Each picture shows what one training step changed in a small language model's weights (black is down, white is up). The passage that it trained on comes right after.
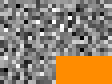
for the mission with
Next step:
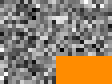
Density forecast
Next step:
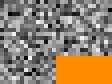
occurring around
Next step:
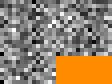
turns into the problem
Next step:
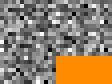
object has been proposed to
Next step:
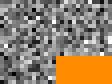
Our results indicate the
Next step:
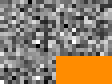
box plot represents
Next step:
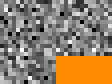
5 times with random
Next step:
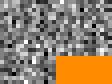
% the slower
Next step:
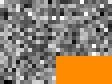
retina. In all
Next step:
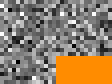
space in three dimensions,
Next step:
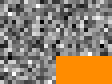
In order to explain
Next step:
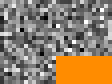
encryption that
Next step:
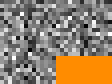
properties, its interaction with the
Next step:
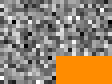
activity to test the
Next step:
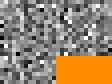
of the parameter $K$.
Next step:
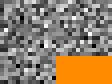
$g$ as a
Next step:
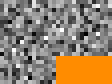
of the ground state
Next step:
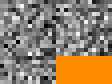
long-range ordered
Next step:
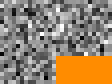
of the inclusive jet
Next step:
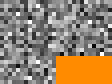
reaches a specific
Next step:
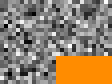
on triangular
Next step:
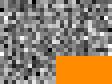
the resonance gap in
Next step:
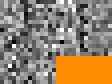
to the combination
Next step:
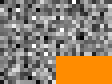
dependent on the specific
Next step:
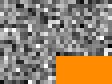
is the direct generalization of
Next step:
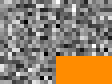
by DMI. In
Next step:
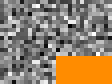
costs depending on
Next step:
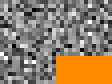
all four tasks while
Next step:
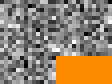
consistent with compact
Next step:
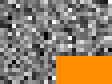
1$ (inside
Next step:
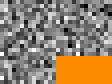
the maximal value within
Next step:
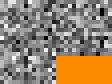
coincided with the
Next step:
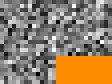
bodies do not
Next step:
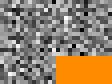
Crystal structure,
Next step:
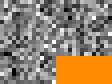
the laboratory
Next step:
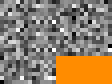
Physics, University of
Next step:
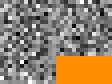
TeV flux ratio of
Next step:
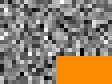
identical value stack and
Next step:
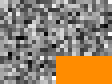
the three-dimensional
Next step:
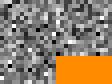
relatively low-density
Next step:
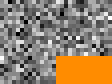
radius. Even with
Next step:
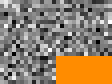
also saw the data work
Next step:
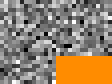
the light curve into two
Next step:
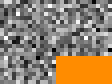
the scaling dimension for
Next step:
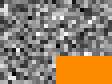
Note that the usual
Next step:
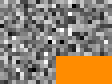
of the local stress
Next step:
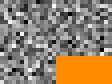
that are specifically
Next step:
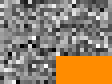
is plotted in
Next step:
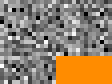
holes is analyzed
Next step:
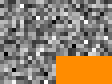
probably, not
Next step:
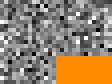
for any kernel
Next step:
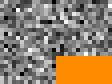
that emerge in the
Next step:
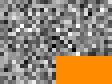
Since the X-ray
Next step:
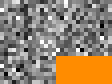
the WM surface along the
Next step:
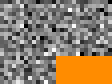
classical limit compared to
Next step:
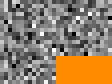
the chiral factors
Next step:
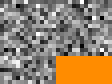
Now we use the
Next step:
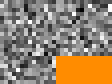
be noted that we have
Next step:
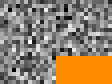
Since we diffract from
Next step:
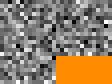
states, complicate sample
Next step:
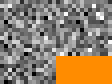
we adopt a size
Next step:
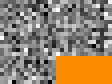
blocked by a
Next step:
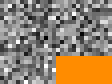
review of the
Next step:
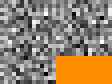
\quad = \quad
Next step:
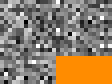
density function. In this paper
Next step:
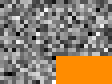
drawn from the
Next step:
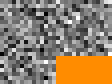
made in which a
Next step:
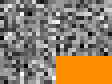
phase diagram is only
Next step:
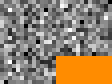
The similar situation
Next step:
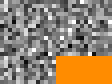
the corresponding average treatment
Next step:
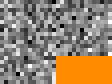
constructed also in a
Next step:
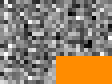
found to obey a
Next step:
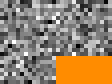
was conjectured in
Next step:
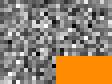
$z$ axis
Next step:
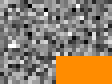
small mass halos is
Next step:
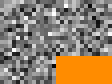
of beams possess
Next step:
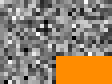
1c). This complex
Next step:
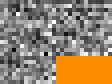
financial support
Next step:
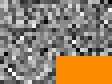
the resulting generated
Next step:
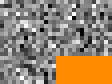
with negligible
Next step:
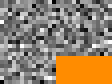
nonlinear parameters of an
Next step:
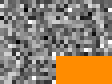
were assigned to a
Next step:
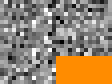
shows the normalized
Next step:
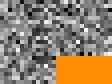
any known star forming
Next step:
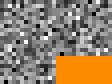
several thousand
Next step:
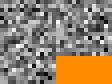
fourth comb line is
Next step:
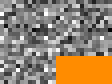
this model is well known
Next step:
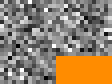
reheating process, which
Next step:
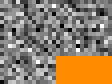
of relativistic particles
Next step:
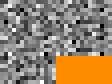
BIMA $
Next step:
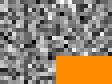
the fitting to the
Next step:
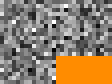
strategies in
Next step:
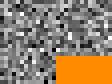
lead to very different low temperature
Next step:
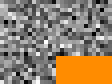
Hence, there is
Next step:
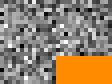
\cos(\Omega t)
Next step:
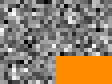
45K. Thus
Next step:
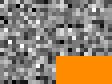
shows the corresponding calculated
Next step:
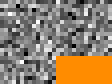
It can be directly
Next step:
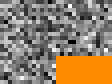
work we plan to expand
